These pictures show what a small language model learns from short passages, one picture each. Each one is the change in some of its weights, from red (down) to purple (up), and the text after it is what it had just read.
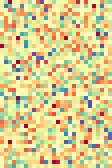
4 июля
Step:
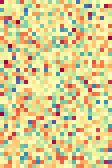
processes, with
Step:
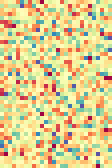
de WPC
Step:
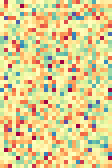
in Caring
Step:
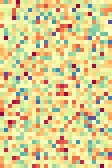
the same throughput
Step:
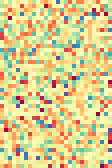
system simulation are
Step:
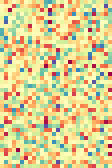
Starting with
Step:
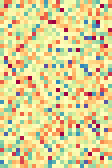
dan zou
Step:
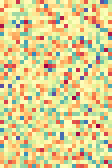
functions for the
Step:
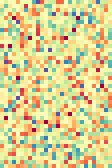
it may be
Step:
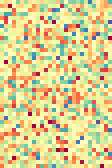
the measurement of
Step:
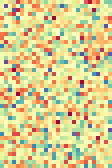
leads to
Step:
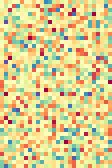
How far
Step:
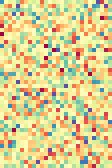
mass balance
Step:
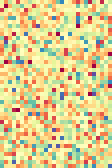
A M and
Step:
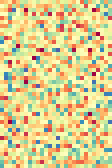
Wang et
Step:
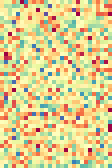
At very
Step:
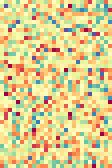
in the 4d
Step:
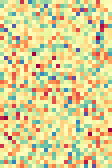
века на
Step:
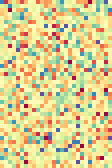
less stable
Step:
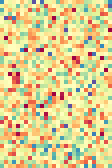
Do not
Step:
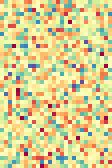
noted that,
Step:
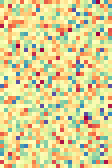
most widely
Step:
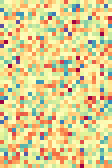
or action is
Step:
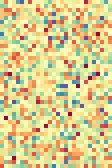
the clock distribution
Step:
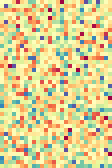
and a lower
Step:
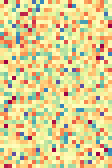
progress in
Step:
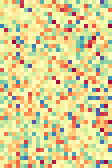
consists of
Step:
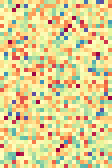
while 18%
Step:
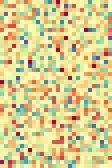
layer, and
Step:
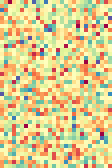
education was only
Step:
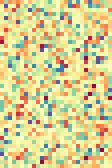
to derive
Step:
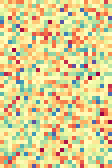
density distribution of
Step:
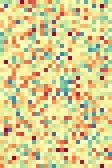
the Cold
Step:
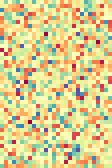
align with
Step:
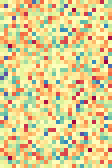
decay process is
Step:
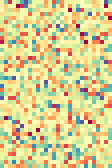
ways to value
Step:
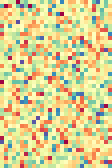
conditions and
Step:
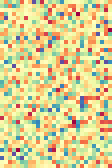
multiset of
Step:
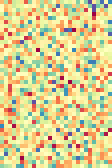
medidas que
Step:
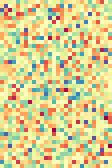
studies have
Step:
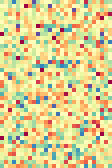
for course
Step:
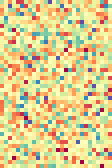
to the single
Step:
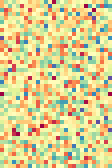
measurement would
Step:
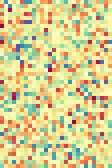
The composite
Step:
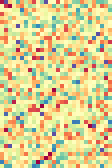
is applied
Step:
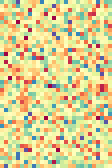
also cause the
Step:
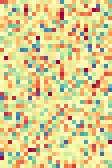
och ett
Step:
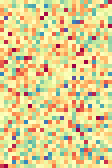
menen birge
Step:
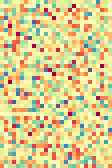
are also shown in
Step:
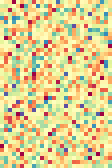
in magnetic
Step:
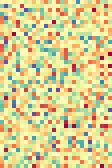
All of the
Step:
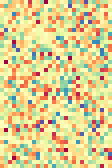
the scalar
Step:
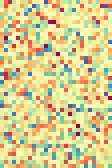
a San
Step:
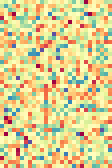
issue with
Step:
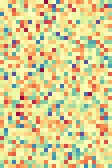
to an expected
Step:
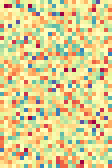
variable and the
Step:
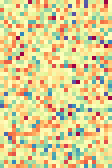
a key
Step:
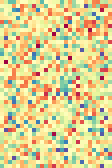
the design of a
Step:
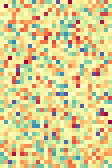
the limit of
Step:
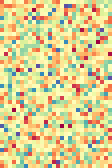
what, as
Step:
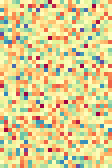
increase are due
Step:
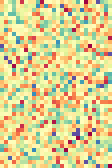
подход к
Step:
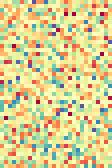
different and the
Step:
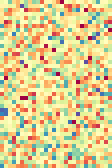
va MTS
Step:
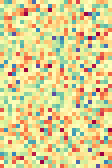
LUT is
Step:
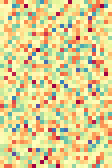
data. In data
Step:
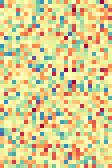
part of the
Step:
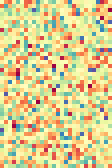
results of these
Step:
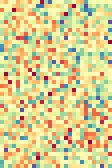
of a radius
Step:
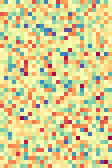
implies that
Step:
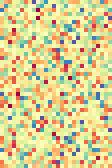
development, only
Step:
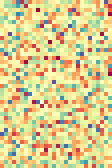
also very
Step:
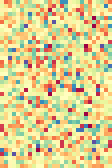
entre os
